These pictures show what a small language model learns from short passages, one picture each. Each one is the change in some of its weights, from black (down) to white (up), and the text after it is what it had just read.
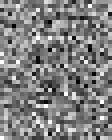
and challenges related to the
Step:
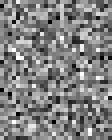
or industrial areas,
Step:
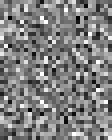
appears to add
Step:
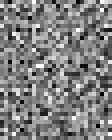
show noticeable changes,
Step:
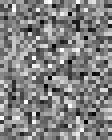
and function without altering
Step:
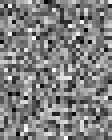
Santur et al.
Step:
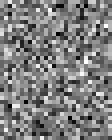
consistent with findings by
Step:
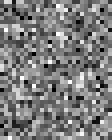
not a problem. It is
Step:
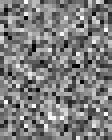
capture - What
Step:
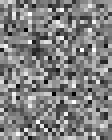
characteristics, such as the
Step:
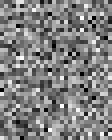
dB was used as a
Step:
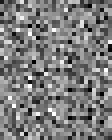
the state at all stages
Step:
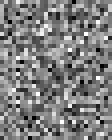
be seen for the
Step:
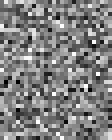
a total of 11 g
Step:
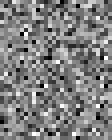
prerequisite is
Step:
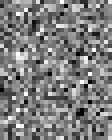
ANN adaptive
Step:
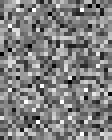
is seen in the
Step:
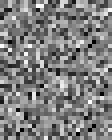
The media is best
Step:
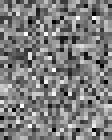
proteins and therefore
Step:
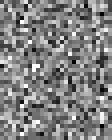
J.R. and
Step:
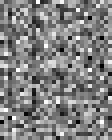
SNSs focusing
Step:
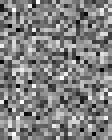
communication, dissemination
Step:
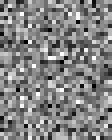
heat transfer and
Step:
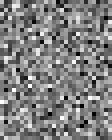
texture compression,
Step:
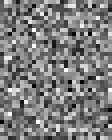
that the behavior of
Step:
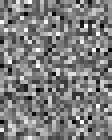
of cotton
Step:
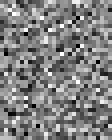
needed to fully
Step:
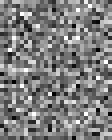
unemployment levels.
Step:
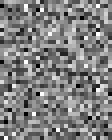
For this reason,
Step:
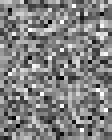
development and progression.
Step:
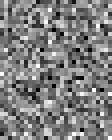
to hospital and
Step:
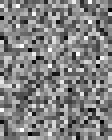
through a fractionation
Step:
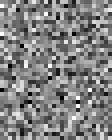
but gender,
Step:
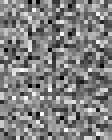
improvement in communication.
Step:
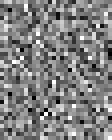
To investigate the influence
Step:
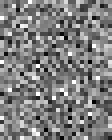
regression of the effect of
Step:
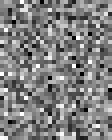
impact on their studies and their
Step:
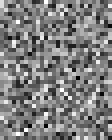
They observed that the
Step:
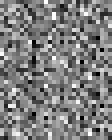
decreases the complexity
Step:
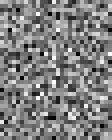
Global Commission
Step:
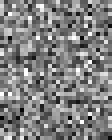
on the Balanced
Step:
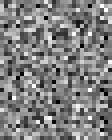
(see below).
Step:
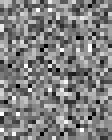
time and temperature. Based
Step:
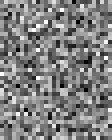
optimized formulation.
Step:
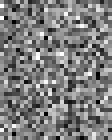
Average Property We
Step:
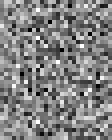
and innovation and should
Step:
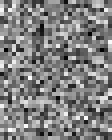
continued use and
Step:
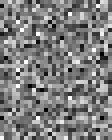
as a promising method
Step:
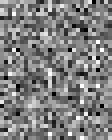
image. Now,
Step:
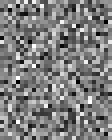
used was Voranate
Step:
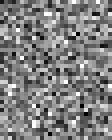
al*. Maternal and
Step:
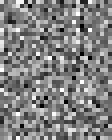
parameter estimation.
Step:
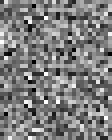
the effectiveness of
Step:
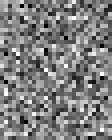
does not need necessary
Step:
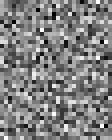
measured in Au+
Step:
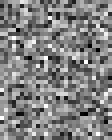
species, leading to
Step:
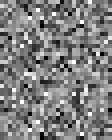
We assumed that in
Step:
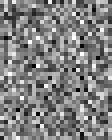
- reinforcement
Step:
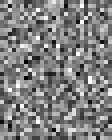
of sibling
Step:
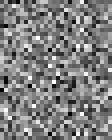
in Individualization and
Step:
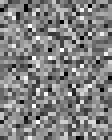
and AI-assisted
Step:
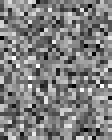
from both Western
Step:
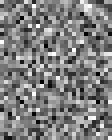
pairwise distances
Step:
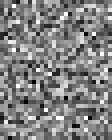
previously painted
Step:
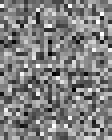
up to a depth of
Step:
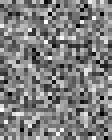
CRC decoder
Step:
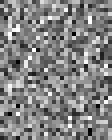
later each flower
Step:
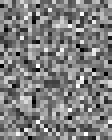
strength of the
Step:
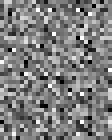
with the participation of
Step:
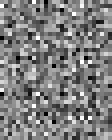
of the elite, with
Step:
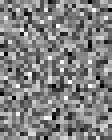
delivery system), where
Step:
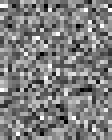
top region while the
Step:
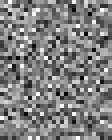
access, and utilization of
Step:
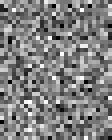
with the latter
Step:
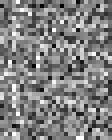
designed clinical
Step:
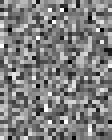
for human consumption to
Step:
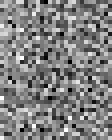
variation and change from a
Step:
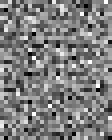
the form of a set of
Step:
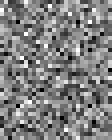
indeed one row.
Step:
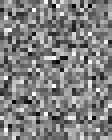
that has been carried out
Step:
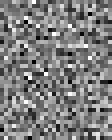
the Resources) with the
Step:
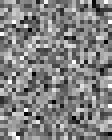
learning, empowering
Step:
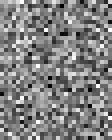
variable and resource
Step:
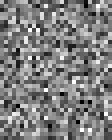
ZnO NPs
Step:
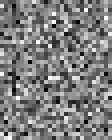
+ C_P P
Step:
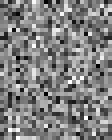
severe, nor
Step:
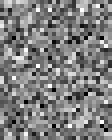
on long-term
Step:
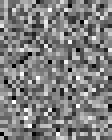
to present the main characteristics
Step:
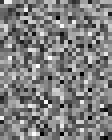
this and the effect that
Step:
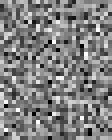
environmental concerns over
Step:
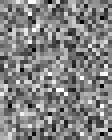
30% Container
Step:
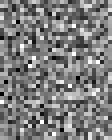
A vertical section of
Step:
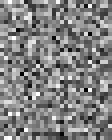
objectives, and their
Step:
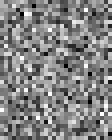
eagerness to
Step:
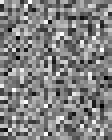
surface treatment. Figure 4a
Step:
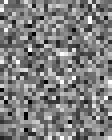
the selected features. In
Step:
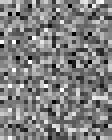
motivated by that.
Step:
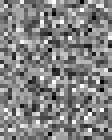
communications systems and
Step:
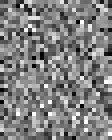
taunting or
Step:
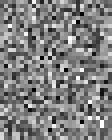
the victim is under
